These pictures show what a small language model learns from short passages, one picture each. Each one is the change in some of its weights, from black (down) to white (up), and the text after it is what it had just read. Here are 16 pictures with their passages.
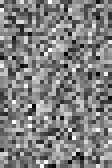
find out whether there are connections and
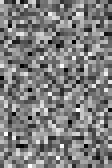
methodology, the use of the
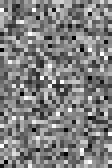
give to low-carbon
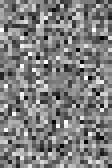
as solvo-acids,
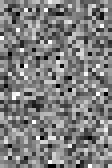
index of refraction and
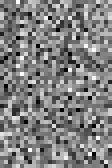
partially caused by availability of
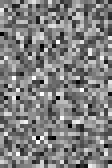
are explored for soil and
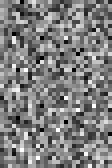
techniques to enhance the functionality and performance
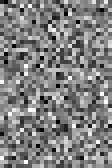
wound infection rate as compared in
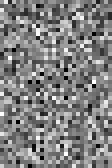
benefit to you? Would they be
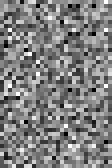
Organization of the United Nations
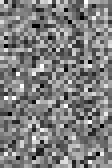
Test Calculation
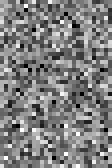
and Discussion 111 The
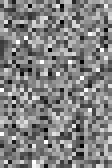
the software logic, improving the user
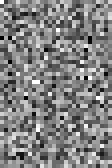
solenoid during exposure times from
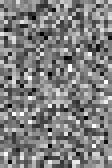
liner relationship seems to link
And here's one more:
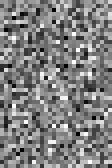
recite two poems on the school
